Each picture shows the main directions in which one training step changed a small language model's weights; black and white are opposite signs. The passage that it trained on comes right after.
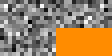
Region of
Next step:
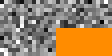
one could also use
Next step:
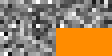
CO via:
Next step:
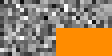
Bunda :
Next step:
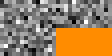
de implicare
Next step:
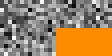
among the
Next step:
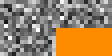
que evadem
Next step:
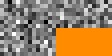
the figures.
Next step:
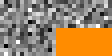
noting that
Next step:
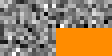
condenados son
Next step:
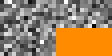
agit de la
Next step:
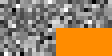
following observations:
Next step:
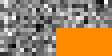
a distinct
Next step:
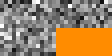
learn all
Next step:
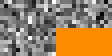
it comes to
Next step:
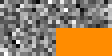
energy has not been
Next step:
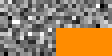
appears that they
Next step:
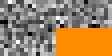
influence les
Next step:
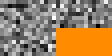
realizada em um
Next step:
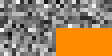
sob uma
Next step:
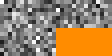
one finds the
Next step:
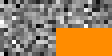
particle: the particle
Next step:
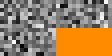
time scales that
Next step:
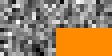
massive OB
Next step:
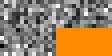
ville de
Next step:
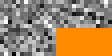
larger than $\sim
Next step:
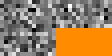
scalar field
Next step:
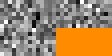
this paper we
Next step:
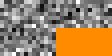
is a product
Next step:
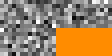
the affinity
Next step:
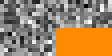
it can be shown
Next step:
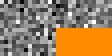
- leagă
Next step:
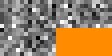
periksa dan
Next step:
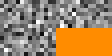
equations of motion
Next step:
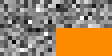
of the system}
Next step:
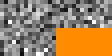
hole, is given
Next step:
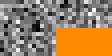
como los programas
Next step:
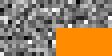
the vanishing
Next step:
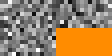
Про свою
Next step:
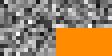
result is a form
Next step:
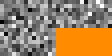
of measures to
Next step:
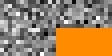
made possible by
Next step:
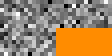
power influences
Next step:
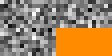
(если в
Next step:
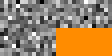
per female
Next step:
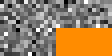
і обсяг
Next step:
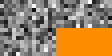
interactions with general
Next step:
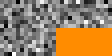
slightly higher
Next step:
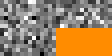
da marca de
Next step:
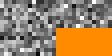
the transformations
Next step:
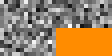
that in the limit
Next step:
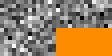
theoretical and
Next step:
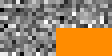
© Revista
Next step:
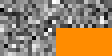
e processos de
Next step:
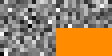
hole and the particle
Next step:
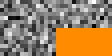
unul de
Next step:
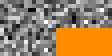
the inelastic
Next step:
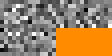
be solved with
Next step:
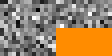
и т.
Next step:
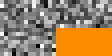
The idea is
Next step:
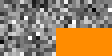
wurde von
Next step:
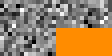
The next
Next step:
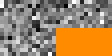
the gauge
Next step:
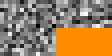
física y
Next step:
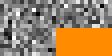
as expected for these
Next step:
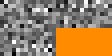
solution, so that
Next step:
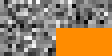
Type II
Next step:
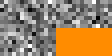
sizes of
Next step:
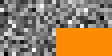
On the null
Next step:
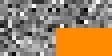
identified and
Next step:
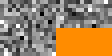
universe effectively
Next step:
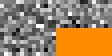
Arbor, University
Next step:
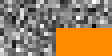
hand side of
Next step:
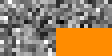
bilan ijodiy
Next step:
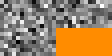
model of noise,
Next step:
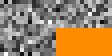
пор, по
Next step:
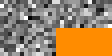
visible and
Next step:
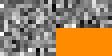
& CBF
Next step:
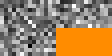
and field equations}
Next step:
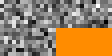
that is often
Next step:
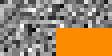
образлари бу
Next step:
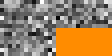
with another
